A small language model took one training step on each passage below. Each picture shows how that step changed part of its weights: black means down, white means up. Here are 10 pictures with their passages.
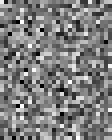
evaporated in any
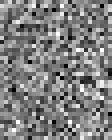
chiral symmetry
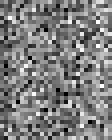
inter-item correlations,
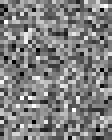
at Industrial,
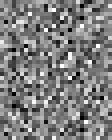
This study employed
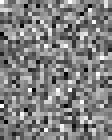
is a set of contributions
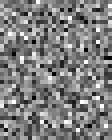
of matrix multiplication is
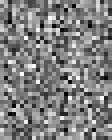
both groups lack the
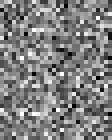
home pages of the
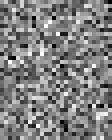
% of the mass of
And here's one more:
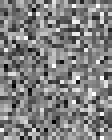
how to operate the
